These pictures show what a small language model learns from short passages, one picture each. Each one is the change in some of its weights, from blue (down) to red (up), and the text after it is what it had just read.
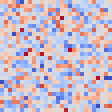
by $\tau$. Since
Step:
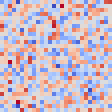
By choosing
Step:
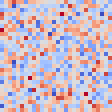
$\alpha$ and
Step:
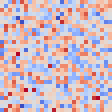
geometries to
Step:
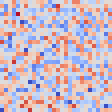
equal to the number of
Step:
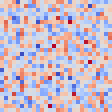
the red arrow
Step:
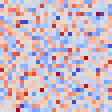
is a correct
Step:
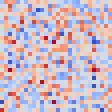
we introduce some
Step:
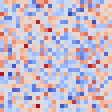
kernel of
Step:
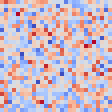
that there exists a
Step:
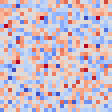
surface. In our
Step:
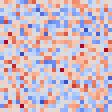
map $k:
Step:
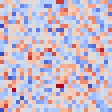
table shows the
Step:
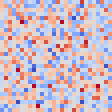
distance $d$
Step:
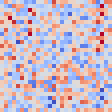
which only finished
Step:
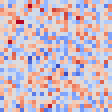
the same for the second
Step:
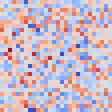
other. We obtain
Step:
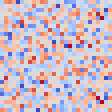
there exists a homomorphism
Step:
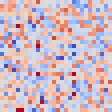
notice that the
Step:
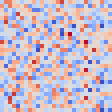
is replaced
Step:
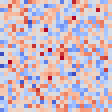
first term: the zero
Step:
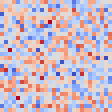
the inverse matrix of
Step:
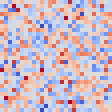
class of independent sets.
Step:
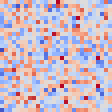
function indexed by
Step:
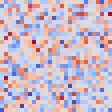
of multisets of
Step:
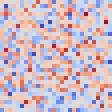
not orthogonal
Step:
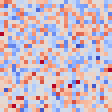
of a power of a
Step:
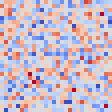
are interested in
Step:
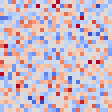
has length higher
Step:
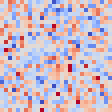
rate and $\sigma
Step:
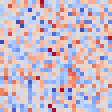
taking as a
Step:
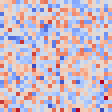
the system is a
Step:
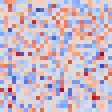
we recall that a
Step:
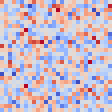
The authors
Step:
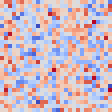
reflection group,
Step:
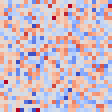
hence the results are not
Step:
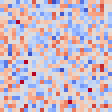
h}$ to be the
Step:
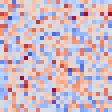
asking the Dean
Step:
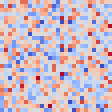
concerning the
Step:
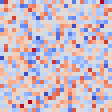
equivalence, we get
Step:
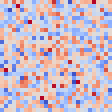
the points of the set
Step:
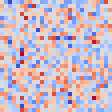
\mapsto \big(
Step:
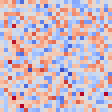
for all $n
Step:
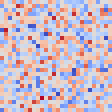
so, by the
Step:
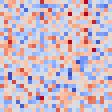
still open.
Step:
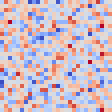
compute, as we
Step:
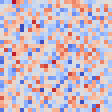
second order components are
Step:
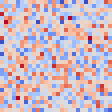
the first few
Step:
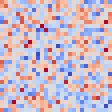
$C \in
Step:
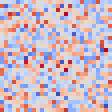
which is (H)
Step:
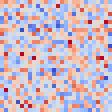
on $E$) with
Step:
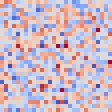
of the axiom
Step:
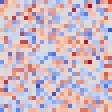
S. Jin,
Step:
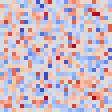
components graphs
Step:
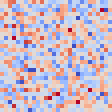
and all equalities
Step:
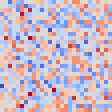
this paper, we
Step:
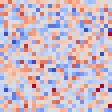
of NSF under
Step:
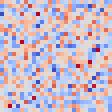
of arithmetical
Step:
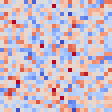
rises from
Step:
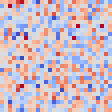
using the Maple
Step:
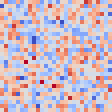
find useful to
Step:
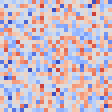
is called an {\it
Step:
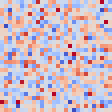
(and hence at least
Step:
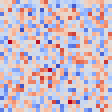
this version for the
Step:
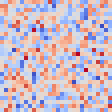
n$ and thus
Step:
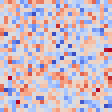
define $n_t
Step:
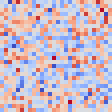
of nonnegative solutions
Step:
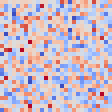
right hand of its
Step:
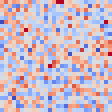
As remarked in
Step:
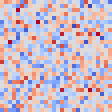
be confounded
